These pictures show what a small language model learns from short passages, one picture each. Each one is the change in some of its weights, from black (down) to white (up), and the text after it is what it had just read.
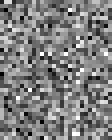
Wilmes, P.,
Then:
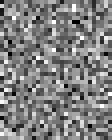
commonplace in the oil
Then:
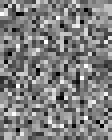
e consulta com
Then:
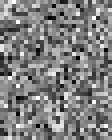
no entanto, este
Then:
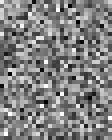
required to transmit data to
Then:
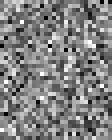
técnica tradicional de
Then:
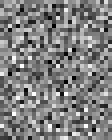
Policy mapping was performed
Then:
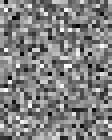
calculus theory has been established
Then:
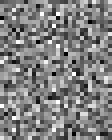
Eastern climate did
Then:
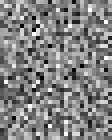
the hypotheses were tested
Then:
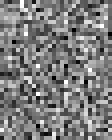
that theology and ethics
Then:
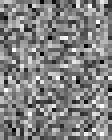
в модели ставит
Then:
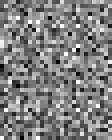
multiple or overlapping
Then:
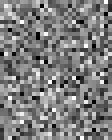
могла бы ее
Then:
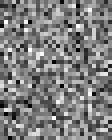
The quantum codes
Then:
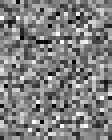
far exceed that of the
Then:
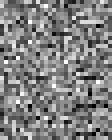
under the grant agreement
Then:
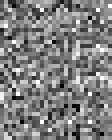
forensiska metoder
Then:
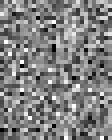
para potencializar o
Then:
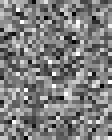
una alternativa transformadora
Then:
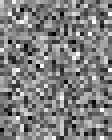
machen 29% aller
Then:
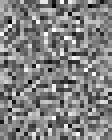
separate user interface for
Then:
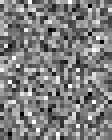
gave a sample size of
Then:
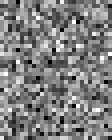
holat kuchli
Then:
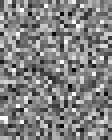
electrode consisted of a
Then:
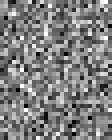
a rudimentary
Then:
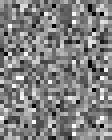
maqomlariga berilgan
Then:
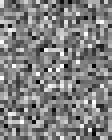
aberrant salience
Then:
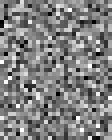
which aligns with previous
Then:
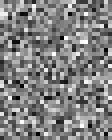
of students each year to care
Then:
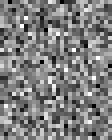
contexts. *Journal of
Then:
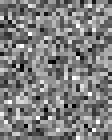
cement, Literature
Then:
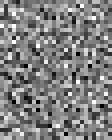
Charte (Magna
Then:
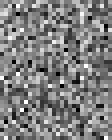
e culturais.
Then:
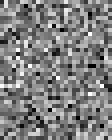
layers of the TI
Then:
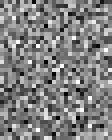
only apply from the fishing
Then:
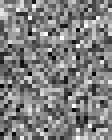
of the x^{th}
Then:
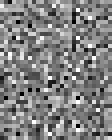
Fan va tabiatni
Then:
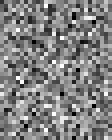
is afgestemd,
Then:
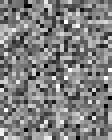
ricos em informações
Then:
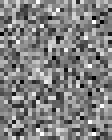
directional motion. It
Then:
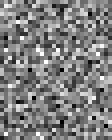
most like another undegraded
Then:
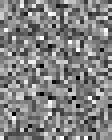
both functional and structural aspects of
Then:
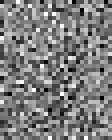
was obtained by formylating
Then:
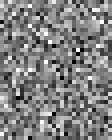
sostiene sin
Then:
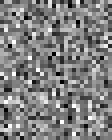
responses are summarised into
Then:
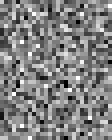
a párttagok
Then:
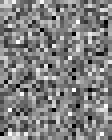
authors declare that they
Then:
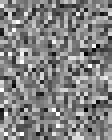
As of December
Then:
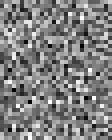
however, the pH of the
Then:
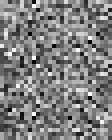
the monitoring of common and
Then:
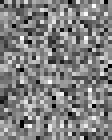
remediation of old
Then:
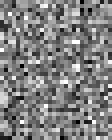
des échelles de
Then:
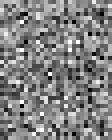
conhecimento técnico adequado
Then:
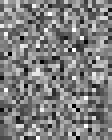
определены: -
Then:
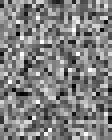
ethnic group, highlighting
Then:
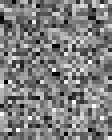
Lalu hitung
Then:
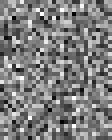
ishlash qobiliyatini
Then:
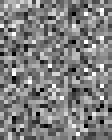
её изучения –
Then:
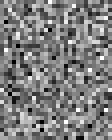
studies have shown that the most
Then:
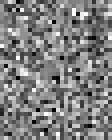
predictions closer to
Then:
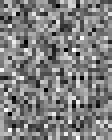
dramatically increases dissolution
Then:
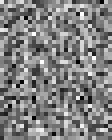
- Heidari,
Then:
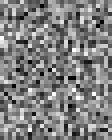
of specimens, the
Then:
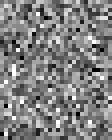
efficiency of environmental costs in order
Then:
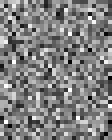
deep learning with higher accuracy
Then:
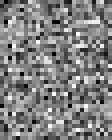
each of which plays a
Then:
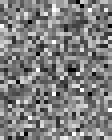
een control daarvoor
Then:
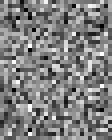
indicate that the point prevalence
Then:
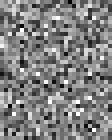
from a digital image or
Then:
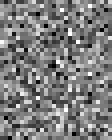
crédito, é
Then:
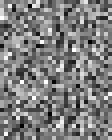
in Africa, India,
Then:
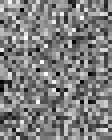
followed by 2, 4 to
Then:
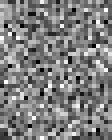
for turbines rated up
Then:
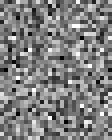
are weapons of the
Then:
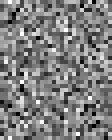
the SZ, while a
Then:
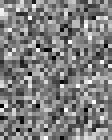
of the theory and practice],
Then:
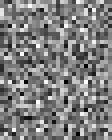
and, if possible,
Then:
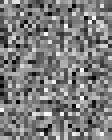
I hope to master
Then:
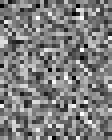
de la Muerte*,
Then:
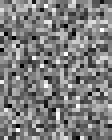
than provide comfort to
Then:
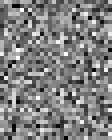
ilmiy manbalar,
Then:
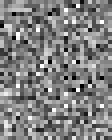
on Applied Signal
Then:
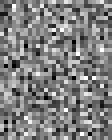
a fost propusă
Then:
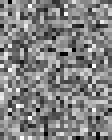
grain/material results
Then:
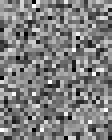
the information in which FAs
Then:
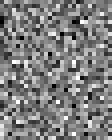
va qoidalarini har
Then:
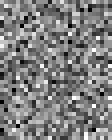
of only two complexes were
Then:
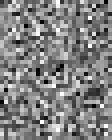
emas, balki
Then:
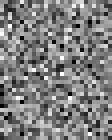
AT (lifetime
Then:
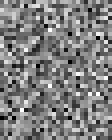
these resources effectively.
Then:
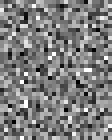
and staff output. By
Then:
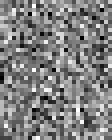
Цель отряда –
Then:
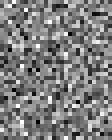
defined as a line of care
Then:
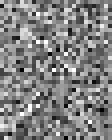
demonstrated that this structure is
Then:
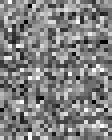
types of HIV, the
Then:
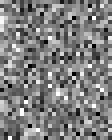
statistical tests. Result:
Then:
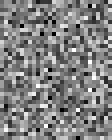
бу албатта
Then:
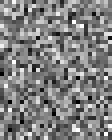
this, neither the subject
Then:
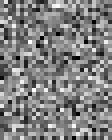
are “glued”
